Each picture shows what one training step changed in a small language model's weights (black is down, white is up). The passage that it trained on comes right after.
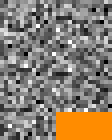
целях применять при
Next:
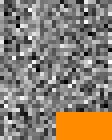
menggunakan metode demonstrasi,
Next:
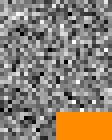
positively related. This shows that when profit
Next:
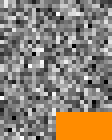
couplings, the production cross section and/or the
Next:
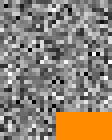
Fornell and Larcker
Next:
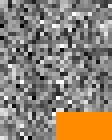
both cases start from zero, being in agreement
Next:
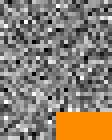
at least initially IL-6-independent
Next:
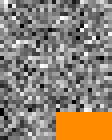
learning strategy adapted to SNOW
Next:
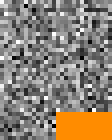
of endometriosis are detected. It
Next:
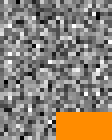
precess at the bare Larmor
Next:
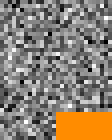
of Sciences, Lanzhou
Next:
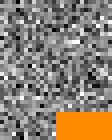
definição de um gênero: a)
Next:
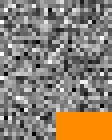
in the loop body compared to that of
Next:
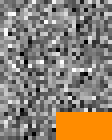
shockwave as the detonation front
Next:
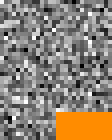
conseil de la banque constitue
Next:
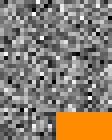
for the contrast enhancement. The light
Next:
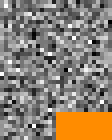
como puede desprenderse del
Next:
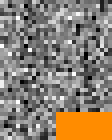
structures are well established, we can focus on
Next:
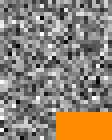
filogeniyaning qisqa va
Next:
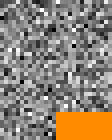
to identify the perception of these very popular
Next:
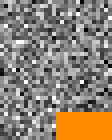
los centros educativos se vieron
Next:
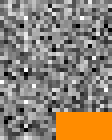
1930, was created by combining an
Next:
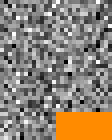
\mathcal{S}(m+m)$ has
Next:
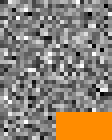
та правопорядку.
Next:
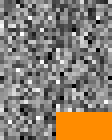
the mean motion of the planet Proxima
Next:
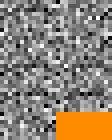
ДИАБЕТА 1
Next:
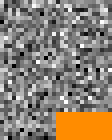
$l$-point covariant
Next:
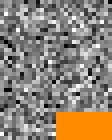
Svetofor – ruscha
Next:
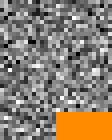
$\Delta c$ at that time was 0.16
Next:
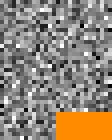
транспорт хизматлари
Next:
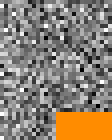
whether such soils meet up with the required
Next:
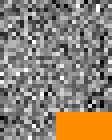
Beasain es la capital de la
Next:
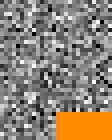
Миллий гвардиянинг
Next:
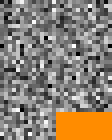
multi-verbs need to be added.
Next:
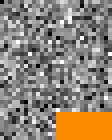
the put tasks, final reading and
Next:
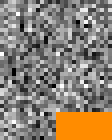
system of measures in landscape structures
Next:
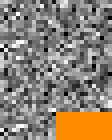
education, tertiary education, third
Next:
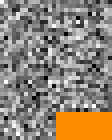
vazirligi, O'zR
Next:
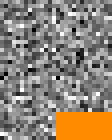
pump pulse exciting the system of
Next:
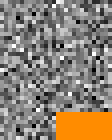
therapeutic and research applications.
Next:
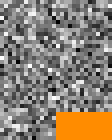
this happens because the military
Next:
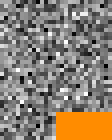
the microwave signals and is parallel
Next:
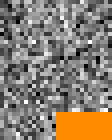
satellites}} \MCn{The
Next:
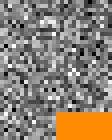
coherence lifetime in the excited state to
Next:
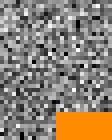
is one of the pillars of progress in
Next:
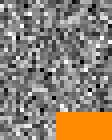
Press – أسوشيتد
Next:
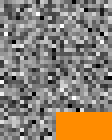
in open arm activity (duration
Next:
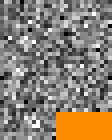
review the five-brane equations of
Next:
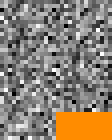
vitro* / С.А.
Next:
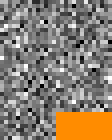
rather tend to focus on specialized applications, such
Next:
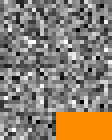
trends across regions and help monitor
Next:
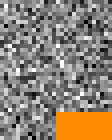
Waals-like phase transition, quantum phase transition
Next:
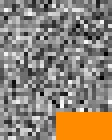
recognise the vastness of human
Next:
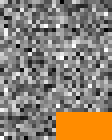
expected to increase the energy range covered by both
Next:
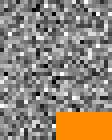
in particle simulations of cholesteric
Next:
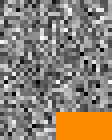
schemas and sections for structuring data.
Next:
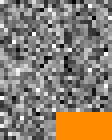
also indicate that the compressive strength and
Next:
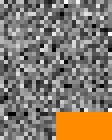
\end{center} \end{figure} To
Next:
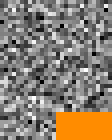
integrate Eqs.~\eqref{system1},
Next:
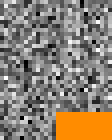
is an arbitary entangling Hamiltonian
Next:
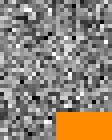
materiallarni ko'rish
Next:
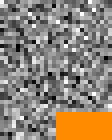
the LP branch. The reservoir
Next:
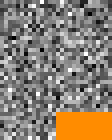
Estos 59 registros fueron
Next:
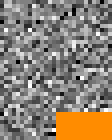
In what ways and to what extent is
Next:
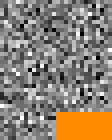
trends, which in the course of
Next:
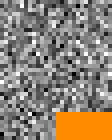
pT field had a visible effect, the
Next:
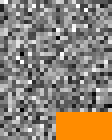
want to enhance the security of
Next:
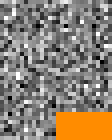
be endemic to the country, while
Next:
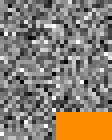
asbestos is incorrectly
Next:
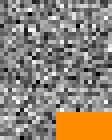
or monitoring this form of pollution therefore
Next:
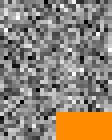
However, these modes require a more general theorem to
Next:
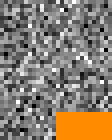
/ \sqrt{C}$, where $C$ is
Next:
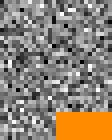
India. In field tests, IR42
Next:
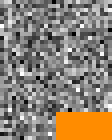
centered inside the mask on a
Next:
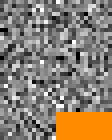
of FLC speed control of IM drives
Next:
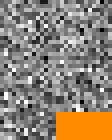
profiles. Therefore, to avoid possible
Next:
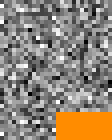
oldida magʻlubiyatga
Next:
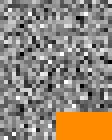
the highbush blueberry significantly affected
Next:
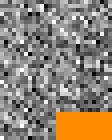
At the first order in the interaction, the
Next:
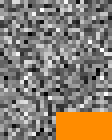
with \unit{1}{\volt}
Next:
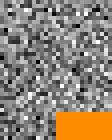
Wiackowski, S.K.,
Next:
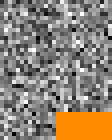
Djoum, 2018 ; Johanson
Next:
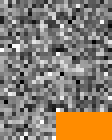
dependence on confinement energy may be
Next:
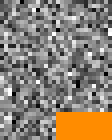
Since velocity gradients are determined by the
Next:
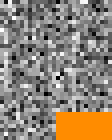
la couleur et la tonalité dans
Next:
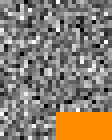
z_2 \right|} \right)
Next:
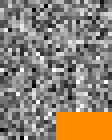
It is fast and accurate and provides
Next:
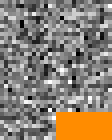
social influence is that individuals may partly or
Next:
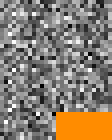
this section we focus on some particular attacks,
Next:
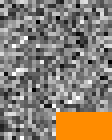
contributions in terms of revealing which
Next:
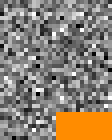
circuits, any rotation can be implemented
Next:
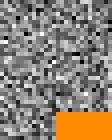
updating and enhancing their knowledge,
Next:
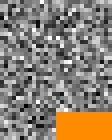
of certainty (80% CI -
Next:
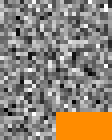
Terrorismo químico: proposta
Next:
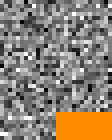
all time scales. The prediction of
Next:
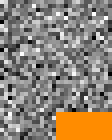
1st pulse, only when the inlet
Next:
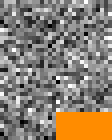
Lyceum of Tashkent State
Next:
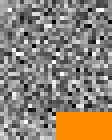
system. Intercrops, like winter
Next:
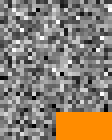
depends on the evidence accumulated by
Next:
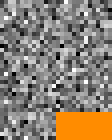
current of cryogenic InP
